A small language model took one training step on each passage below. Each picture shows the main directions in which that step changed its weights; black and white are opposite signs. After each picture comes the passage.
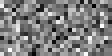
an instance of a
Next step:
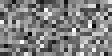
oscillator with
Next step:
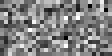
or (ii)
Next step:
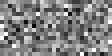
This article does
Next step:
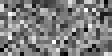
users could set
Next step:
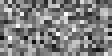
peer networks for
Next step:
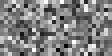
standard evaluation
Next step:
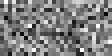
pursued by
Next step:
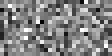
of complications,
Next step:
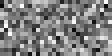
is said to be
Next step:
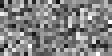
$E$ to
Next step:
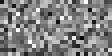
to prove that the
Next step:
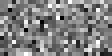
Dirichlet distribution
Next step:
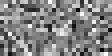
local anesthetic
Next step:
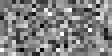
voters generating
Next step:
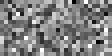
and that each element of
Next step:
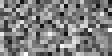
the tissue
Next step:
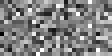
and motivating of
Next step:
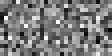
Such actions are
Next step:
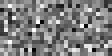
of education is
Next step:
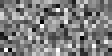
for robust
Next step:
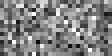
project. The
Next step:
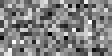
was studied on
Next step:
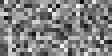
this heat to a
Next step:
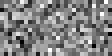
on $M$ defined
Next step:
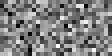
very well. We
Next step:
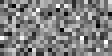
to participate
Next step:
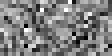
Hence, the following
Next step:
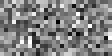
still need to
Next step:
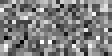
lower elementary
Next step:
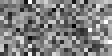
approx.'' and
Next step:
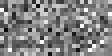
bounded convex
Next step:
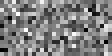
cell lung
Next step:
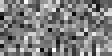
densities. We
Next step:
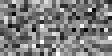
intersect if the
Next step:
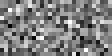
homotopic through
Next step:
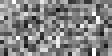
CPU time.
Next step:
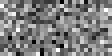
easy check shows
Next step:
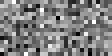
Table 1.
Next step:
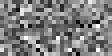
tiling of
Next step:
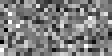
many relations exist between these
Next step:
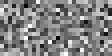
trivialize on
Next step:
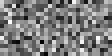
such that for all real
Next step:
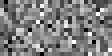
argued that
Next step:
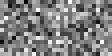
CdV}) where
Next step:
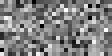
illustration of
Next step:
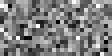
satisfy the estimate
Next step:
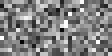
defined on the fixed
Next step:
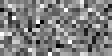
of any interval where
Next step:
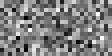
fixed odd
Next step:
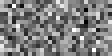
in the model be the
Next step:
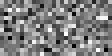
the most potent
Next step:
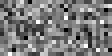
that views
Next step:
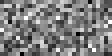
with respect to the
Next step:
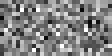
The results indicate that
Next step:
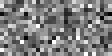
$\leq k$ for
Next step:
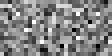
and images,
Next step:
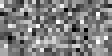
$\delta $ into
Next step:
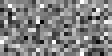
of a Micro
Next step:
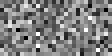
limiting model at
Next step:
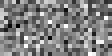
Lemma 1 with $\nu
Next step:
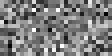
question associated with
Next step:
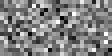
are equal, for
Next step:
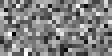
this definition in the
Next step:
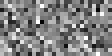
of $K$
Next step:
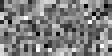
where morphisms
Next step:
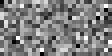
is observed for n
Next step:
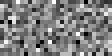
vertical line in
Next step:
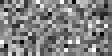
the initial conditions. This
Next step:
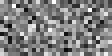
courts was
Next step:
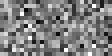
serve as a way
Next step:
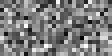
hand, short
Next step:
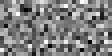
g, \tilde
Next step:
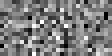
}: We consider the
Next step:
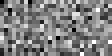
freely share
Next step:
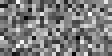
waveform to
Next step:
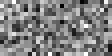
Case IV
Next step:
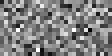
the depth of
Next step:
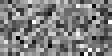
and study the properties of
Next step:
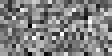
3-fold with
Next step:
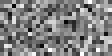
in set optimization.
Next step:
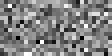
by primary
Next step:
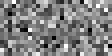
publishers want
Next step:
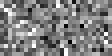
both against
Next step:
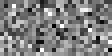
infection of the
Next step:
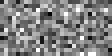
to this latter
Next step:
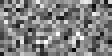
the consumption and
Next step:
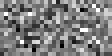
(Fox and
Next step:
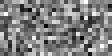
\dots, m
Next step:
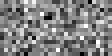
suffered by
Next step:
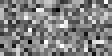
metric on $X$.
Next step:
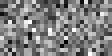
case $v\equiv
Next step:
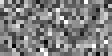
the price of
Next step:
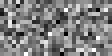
it is finite (see
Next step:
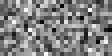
fractures are
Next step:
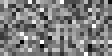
dataset combinations for
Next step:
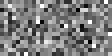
of $M$. Then
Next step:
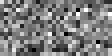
the range.}
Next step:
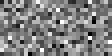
the risk
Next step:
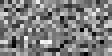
the corresponding dynamic
